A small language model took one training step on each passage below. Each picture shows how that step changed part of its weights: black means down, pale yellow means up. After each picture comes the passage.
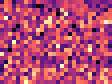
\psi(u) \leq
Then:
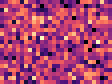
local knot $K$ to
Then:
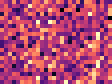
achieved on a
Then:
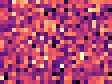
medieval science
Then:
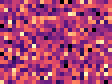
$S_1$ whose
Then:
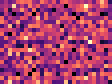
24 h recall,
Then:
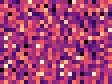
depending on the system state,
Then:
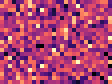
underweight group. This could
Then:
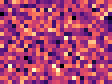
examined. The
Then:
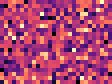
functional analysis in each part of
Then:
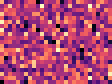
Robillard et al.
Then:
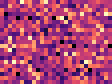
contaminated food and
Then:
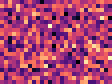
variety of alternatives
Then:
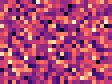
equivalence (with respect to
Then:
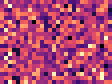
we are able to solve
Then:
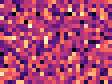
same process was used for the
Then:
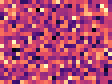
with nanoparticles
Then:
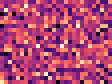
\end{remark} A
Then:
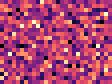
that since H is a graph we
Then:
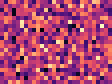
b)\end{eqnarray} For
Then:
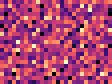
In addition to composite
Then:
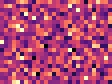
the COVID-19
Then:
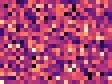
because of its convenience
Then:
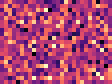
follows. \begin{align}
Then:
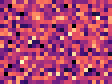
typical element of
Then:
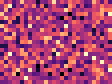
is happening
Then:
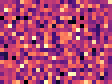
IDN is gaining
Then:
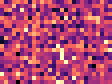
the right hand side of
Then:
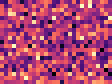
his account.
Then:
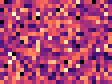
a 3D voxel
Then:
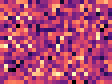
finitely many values on
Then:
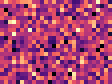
for three years and complete
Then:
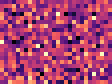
35°). The following
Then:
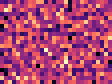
(PQ) in a distribution
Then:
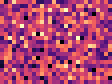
at the time worked at the
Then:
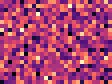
and financial reporting
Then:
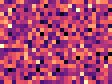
the end consumer or
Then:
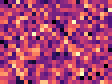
in this study included 50
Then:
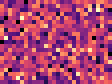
model in real life
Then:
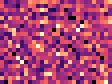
estimate of a mean distance
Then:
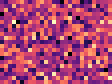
a CLS study using
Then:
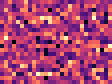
$\ K\times1$ vector
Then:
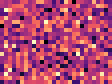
\end{align*} which,
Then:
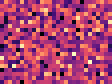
has made life
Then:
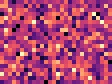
X \otimes _{\Z}
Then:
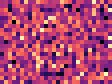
the element $ab\in
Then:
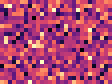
focuses on the specific case
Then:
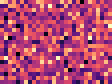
Essai sur la
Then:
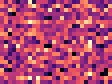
like to give the
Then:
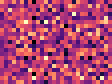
contradiction. Then
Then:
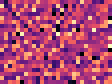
In Table 1 we show values
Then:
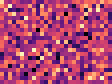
said that it has three points
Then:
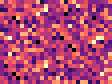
at each point, failure
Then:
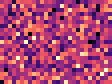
3 presents the four
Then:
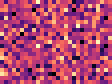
on someone else.
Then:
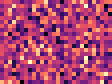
relevant for climate
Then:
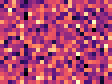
and compacted matrix.
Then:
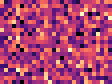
Medical College
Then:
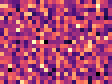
based on their needs, to
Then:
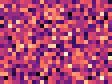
is traffic flow with
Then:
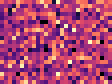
four characteristics, many
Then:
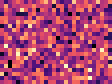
2. Figure 2.
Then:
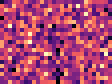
where the sum is taken over
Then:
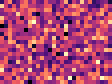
X$ must be satisfied.
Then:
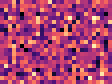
of IL-8 and
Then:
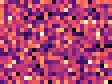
as well as the responses
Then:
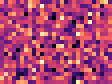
water, urine and
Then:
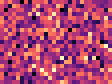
an epimorphism,
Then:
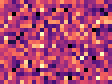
graphs $G$ on
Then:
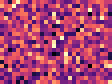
I list the summary
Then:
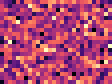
\emph{et al.}
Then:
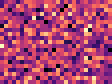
like methanol,
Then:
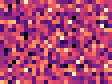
GIS software
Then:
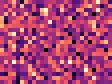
for physical and mental
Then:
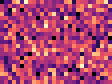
of classical incompressible
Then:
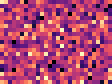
From the figures,
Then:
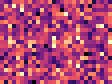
and 5.0V. The
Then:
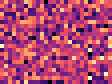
or vectors. Dual
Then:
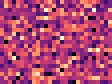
the severity of the condition
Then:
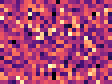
involved in many national and
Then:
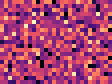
body, most often
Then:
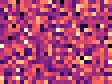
of crime against
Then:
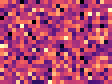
waste. Shoulder
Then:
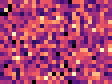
Scheme 2 case of
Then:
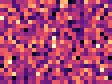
used for the remaining cases.
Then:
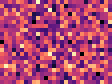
Participants were
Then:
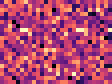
models are parameterized as
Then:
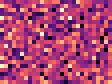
computing their own
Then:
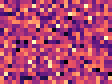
to investigate,
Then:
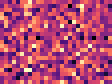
such as the Global
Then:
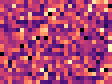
WwMS. Its
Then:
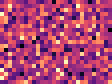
ways). This involves
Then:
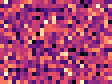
development, muscle
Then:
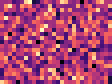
for vehicles in
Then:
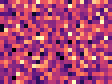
Sports Development
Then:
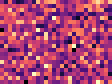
variable s. We will show
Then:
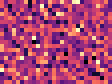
The population-density
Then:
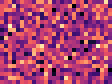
are needed for extension of
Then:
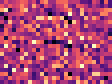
$G$. Clearly,
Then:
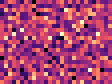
kind of constraints,
